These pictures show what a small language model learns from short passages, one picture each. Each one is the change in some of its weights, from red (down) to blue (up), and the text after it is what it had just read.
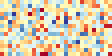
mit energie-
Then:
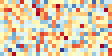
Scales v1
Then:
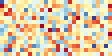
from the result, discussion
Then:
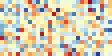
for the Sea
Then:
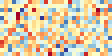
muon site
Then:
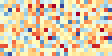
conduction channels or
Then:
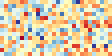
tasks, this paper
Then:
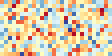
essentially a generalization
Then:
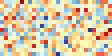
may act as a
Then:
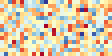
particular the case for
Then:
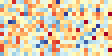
gauge fields. There are
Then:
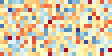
need for skills
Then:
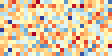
coupling. Given
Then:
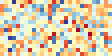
a dynamic strategy for increasing
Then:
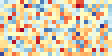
and the inversion
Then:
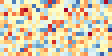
by the magnet was
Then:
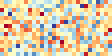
the following: What
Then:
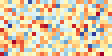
with the boundary terms
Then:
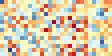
as part of strategies to
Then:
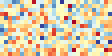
training and a quality of
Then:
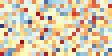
index map that covers
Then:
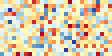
acceleration with
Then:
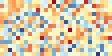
(3)$$ According
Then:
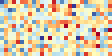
other methods for protection
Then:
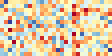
a transient phase
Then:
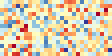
as an integer
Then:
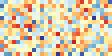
reported in this paper.
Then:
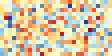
in general relativity
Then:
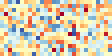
only in its characters
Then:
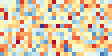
column. The following
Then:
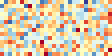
the mathematics and
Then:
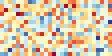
lithium production are
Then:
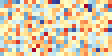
of the worker
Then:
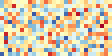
go right back to
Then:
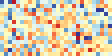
concepts and
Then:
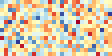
from seven European
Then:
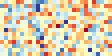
quantify the
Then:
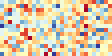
investigated in the
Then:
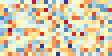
of Denmark,
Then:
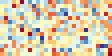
science students improve their
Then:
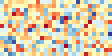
settlement of
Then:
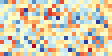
Table 1 reveals that
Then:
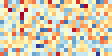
the North in the
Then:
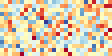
derivatives Ester
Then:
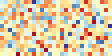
who is familiar
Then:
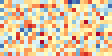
consisting of top
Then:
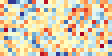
is to properly and
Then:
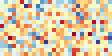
and the spatial part of
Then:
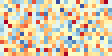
and overcoming
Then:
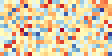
on the CSD for
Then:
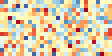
also a condition called
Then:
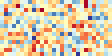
been accentuated
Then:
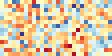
and, as a
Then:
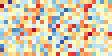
observables of the
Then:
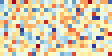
discs in our models
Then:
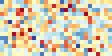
can be used to form
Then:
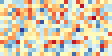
are now widely
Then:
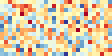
freely in
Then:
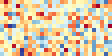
benefits protect
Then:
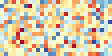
the measured velocity dispersion
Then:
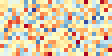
2-form is defined
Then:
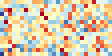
substrate to Al
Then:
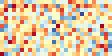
$\rm \Delta
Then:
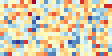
they eat.
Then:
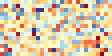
the bulk band
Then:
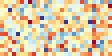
vectors under parallel
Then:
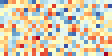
Table-01 Name
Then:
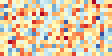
formula ($i$,
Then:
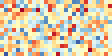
phenomena should be in
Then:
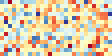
\section{A model
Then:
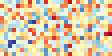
charge transport. As
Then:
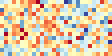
avoids lossy
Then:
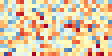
diverse range of
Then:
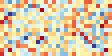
runtime; however,
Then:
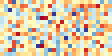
meaningful events as
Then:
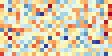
report summarises the
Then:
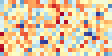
educational level.
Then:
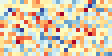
code that can be applied
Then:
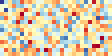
and often publication quality
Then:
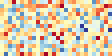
Markoff process,
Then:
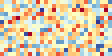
the QGP is
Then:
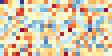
as can be inferred
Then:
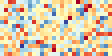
negativity}\, defined
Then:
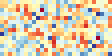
Phys. Rev.
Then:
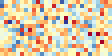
superconductor and a
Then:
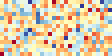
< 0$ outside
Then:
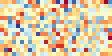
of direct vaginal
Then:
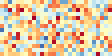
respectively. In contrast,
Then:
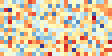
Therapy, where
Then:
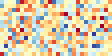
in the second line we
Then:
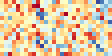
curve shows angular velocity,
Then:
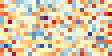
things that we have
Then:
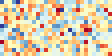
and causes of these
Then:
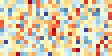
teachers must demonstrate
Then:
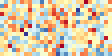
which the exercise
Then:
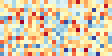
onto an integrated
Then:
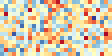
In doing so,
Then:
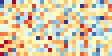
than the minimum of the
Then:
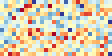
exploited for
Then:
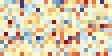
three frequency bands
